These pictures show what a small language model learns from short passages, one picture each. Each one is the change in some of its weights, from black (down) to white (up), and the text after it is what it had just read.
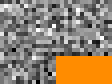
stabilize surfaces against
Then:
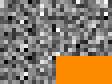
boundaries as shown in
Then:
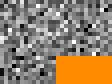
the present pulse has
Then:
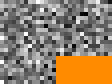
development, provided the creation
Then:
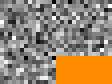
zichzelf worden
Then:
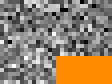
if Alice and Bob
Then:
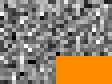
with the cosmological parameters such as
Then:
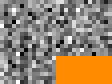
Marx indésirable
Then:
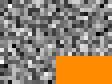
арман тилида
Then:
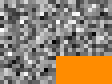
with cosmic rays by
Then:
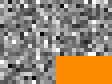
verslaggeving en
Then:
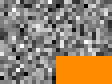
Gribov problem: without
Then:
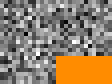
model performs better for
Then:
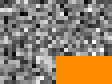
trends. *The
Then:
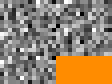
show that the number of
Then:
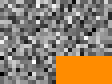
get an impression of
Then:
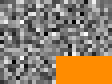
{Finally, we employ both
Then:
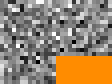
déjà membres du
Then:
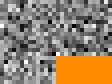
mayor puntaje en
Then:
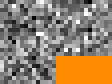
not drive gas outside
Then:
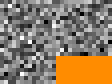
kasbiy, amaliy yoki
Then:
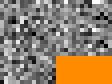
also quantified using
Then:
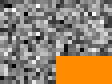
others. Another
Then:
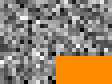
El resultado de la
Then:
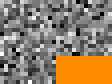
Crowley et al.
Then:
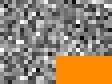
background magnetic field plays a
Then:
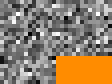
as our distributed computing
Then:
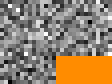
estas demoras, sino
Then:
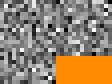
multi-frequency polarization
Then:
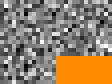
sistemasining hamma
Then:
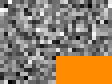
radius, the foreground
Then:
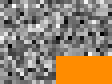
o'rni va ularning
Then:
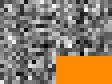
уратними та
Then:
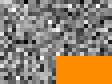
arroyo bajo la
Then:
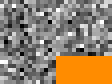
2. Vazirlar
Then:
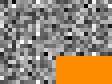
Netzwerke von
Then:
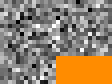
camera (Nikon
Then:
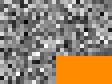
atas berbicara
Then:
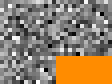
hisoblanadi. Ushbu
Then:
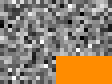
in the magnetic field strength between
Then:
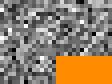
the iron there is in
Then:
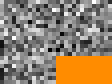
De ce fait, au
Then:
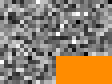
can be done within the
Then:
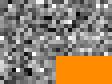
спортивных и
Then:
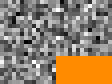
y TSN)
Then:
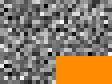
которые связаны
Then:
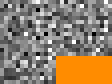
pero teóricamente estas
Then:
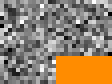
discrepancies with
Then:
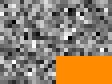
a particle (green
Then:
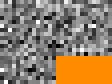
first part of the research,
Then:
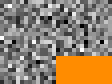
искусства является
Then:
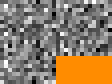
ham xos bo'lgan
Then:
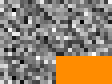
\mathcal{F}$. The
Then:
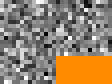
is completely characterized by
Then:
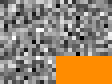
d'autres formations
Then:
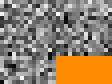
to decrease in intensity with
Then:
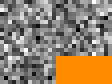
training. As many organization
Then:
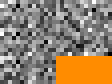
Shunga qaramay
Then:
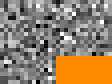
27. октобра
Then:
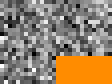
contact geometry, as a
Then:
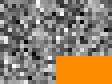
addition, we report for the
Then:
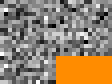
MWSC-based distance
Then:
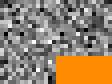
reached. The net
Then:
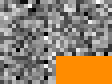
que emana desde los
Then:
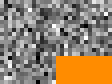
n _{M}}\] measure
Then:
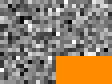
the cotton bush
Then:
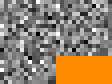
emission at different wavelengths will
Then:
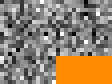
la sociedad desde el
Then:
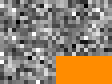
Finalmente, en
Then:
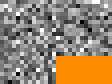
newly formed. Therefore the
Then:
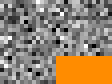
there are actually more
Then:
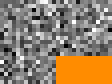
classrooms are out
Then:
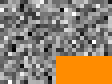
– Москва.
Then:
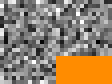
that the SLWC
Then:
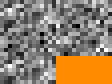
genes; genes
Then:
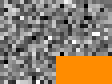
бизнес? К
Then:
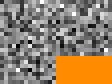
la creación de comunidades
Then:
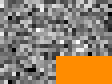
stationary solutions, with
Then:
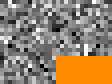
of the eigenvalues are
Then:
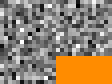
et d'autre part
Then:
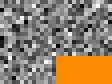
$ the subspace of
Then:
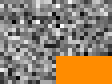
note that restriction to classical
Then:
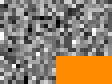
directly between the spins further
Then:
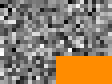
Herbert Maeder
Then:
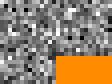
of the emitted photon
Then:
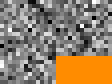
surface of the rectum
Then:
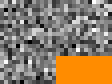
both types of predicted structures,
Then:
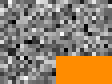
the accuracy of these integration,
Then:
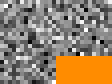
sociais . Uma
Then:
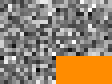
restabelecer e
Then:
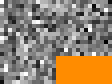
scanning the parameter
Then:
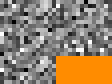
in good agreement with the Monte
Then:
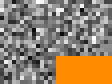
is the velocity dispersion in
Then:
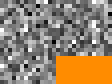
bridge the gap.
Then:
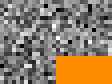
капитал являются
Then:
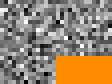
deviate the geodesics
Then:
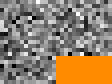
clay—due to
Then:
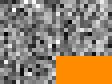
a light-sheet
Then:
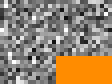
defined by the relative momentum of
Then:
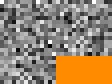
DMs can be derived from
